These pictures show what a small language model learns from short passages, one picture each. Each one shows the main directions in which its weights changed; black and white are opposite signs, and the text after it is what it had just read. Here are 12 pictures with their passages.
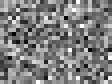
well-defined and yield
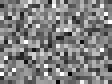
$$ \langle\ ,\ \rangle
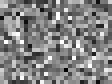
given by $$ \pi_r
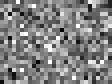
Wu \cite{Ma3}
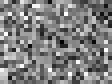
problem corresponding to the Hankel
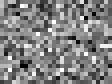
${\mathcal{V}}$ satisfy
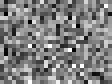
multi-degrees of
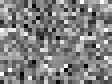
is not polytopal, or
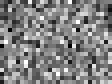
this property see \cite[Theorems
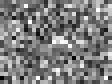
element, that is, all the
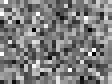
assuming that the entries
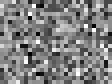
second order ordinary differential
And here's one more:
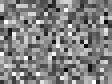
cobordism $-W$
